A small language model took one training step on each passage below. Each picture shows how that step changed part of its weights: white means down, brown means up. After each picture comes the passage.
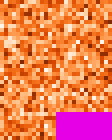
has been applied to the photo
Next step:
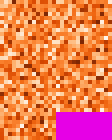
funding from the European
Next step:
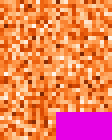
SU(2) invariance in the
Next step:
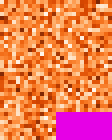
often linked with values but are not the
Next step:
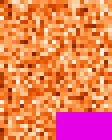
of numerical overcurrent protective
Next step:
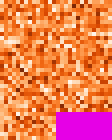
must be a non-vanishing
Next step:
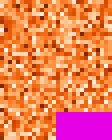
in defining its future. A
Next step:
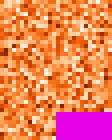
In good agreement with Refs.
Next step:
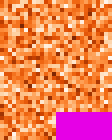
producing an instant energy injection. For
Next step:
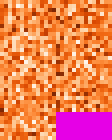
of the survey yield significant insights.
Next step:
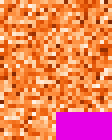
three cells fire for image 1,
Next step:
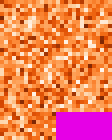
slow or late payment can be
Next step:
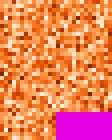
gravity and supergravity point of
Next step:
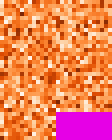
for reinforcement to production of
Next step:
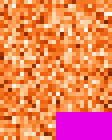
efficient heuristic to estimate an
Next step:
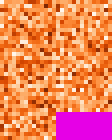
the following observations need to be made.
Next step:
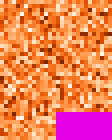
respect to the ground. Each static
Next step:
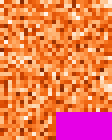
folds of skin of the
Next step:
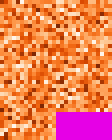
value. The effects are accumulated dynamically
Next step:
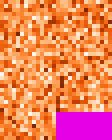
It became clear that deep
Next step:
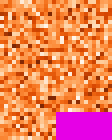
al. 2005). It should be noted,
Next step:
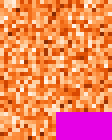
family in India. He
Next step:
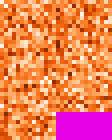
fiscal pressures culminated
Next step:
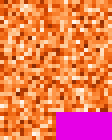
the LDA-DMFT study of
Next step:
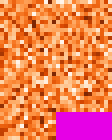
the reliability of the present approximation, we
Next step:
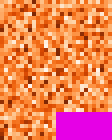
that parameter $E$ does not has got such
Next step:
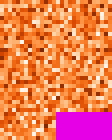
the right of good governance is based on
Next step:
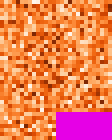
So, the ultrabright
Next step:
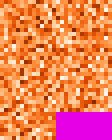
within a given set of models represents an individual
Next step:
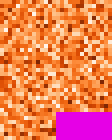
it is important for both power suppliers and
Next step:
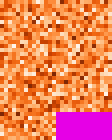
extracellular matrix. GAGs
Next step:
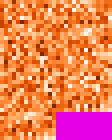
Fall 7 39 Violence 3
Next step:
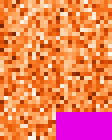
much appreciated their job, while
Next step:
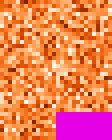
constant $\mathcal{K}(t)$. The
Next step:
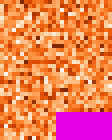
aspects. Outcome of the
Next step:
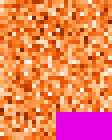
single-qubit case. To test these
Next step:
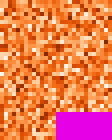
both of which share a fundamentally
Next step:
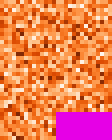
to compensated the inevitable
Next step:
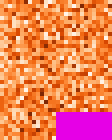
analysis of the instantaneous flow and heat
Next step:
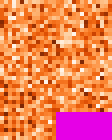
on the basis of methods of quantum statistic,
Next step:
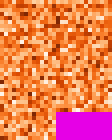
*grz* bands, the
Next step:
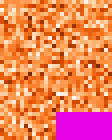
are performed in practice. In this work,
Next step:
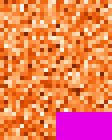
to those of the ABC models, in particular
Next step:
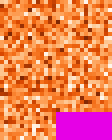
density $\rhoLR(\vecx)$ to the
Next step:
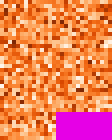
supervised machine learning model.
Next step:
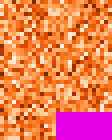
more than just being a feeding
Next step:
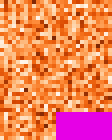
certificates and diplomas,
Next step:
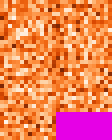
while tabular synthesis
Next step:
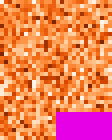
broadband light source. Light
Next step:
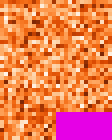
from the fact that there is a formal
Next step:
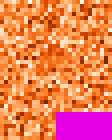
relate to me as a fellow
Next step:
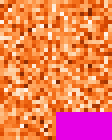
brane is included in the action.
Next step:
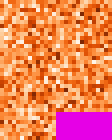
very small. As the noise variance
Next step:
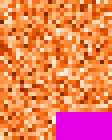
Prospects in Neutrino
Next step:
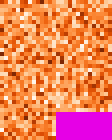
{Boccaletti}, Anthony
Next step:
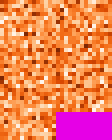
find out what methods and measures work,
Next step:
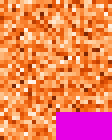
is ineffective; excessively long
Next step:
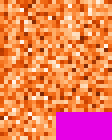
the larger $n$ is, the
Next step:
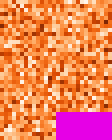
evaluation voltages correspond to different
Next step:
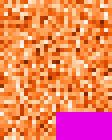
to summarize all the information, but have
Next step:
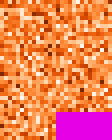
with nearly 200 observations between
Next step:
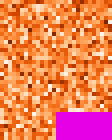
redox active sites.
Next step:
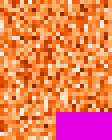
shown as dotted green arrows.
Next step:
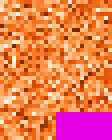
methods. This modified method led to a
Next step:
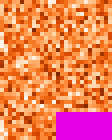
of 10 concepts that have no
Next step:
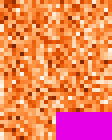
familiale, sociale et
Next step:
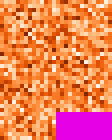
context'') $\CtxP$ that
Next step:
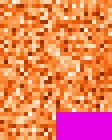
side Not possible in left side
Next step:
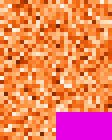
Seeds of Contemplation*
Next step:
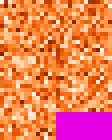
the lowest mean but still within the high
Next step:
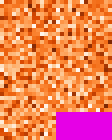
are formed when platelets,
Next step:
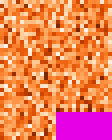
a spin model \footnote{To
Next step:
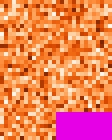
application of knowledge in practical
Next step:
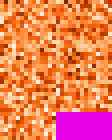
chief medical officer by
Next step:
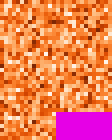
of independent photons has been used to calculate
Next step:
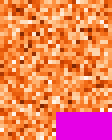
(2004) Genetic regulation of
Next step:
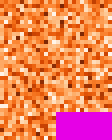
University studying engagement practices in
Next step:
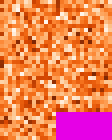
follow Exponential distribution; PL: partial
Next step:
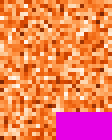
use sequential MKL and one
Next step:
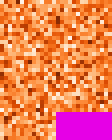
of the input motion and soil could also
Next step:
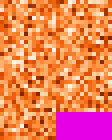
Documents in the GGP
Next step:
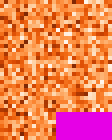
plasmonic cavity \cite
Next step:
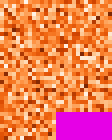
digitized their Figure S2 to
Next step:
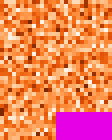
B. Uma. Techniques for
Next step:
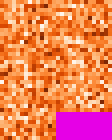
be able to conclude on the
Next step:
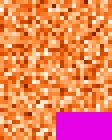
used, technology and communication materials.
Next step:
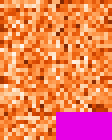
an $A^0$ signal in the
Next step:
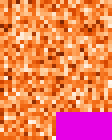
BVRI bands were analyzed using
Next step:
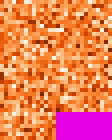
specific to the RWiF use case are the
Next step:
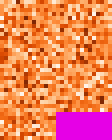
CO₂ emissions and internet
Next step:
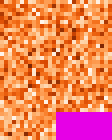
studied that UASB treating
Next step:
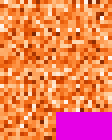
Diagram** Figure 1 shows the
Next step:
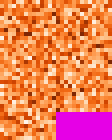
combinations, requiring di-pion
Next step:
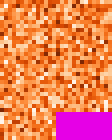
away the spectator quark.
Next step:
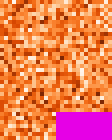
facilitating the use of the
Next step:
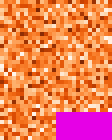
to Ankara and Mugla,
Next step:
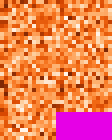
8). Figure 8. Capture of the first
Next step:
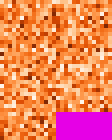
8, with the following membership
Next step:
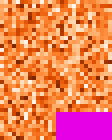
values (if applicable) and instructions for
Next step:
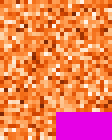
these changed circumstances to a
